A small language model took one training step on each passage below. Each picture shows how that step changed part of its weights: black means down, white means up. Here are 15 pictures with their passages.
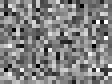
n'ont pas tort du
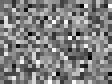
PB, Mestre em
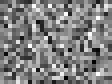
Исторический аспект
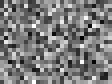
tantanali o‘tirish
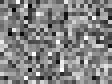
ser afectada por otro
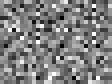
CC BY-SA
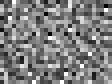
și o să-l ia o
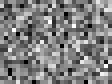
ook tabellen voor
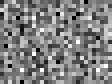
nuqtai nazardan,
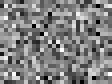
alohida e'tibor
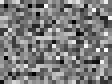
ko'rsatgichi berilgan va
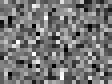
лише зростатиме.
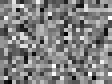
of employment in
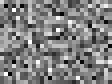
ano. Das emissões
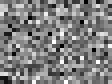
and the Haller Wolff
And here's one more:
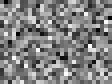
del desarrollo infantil, que
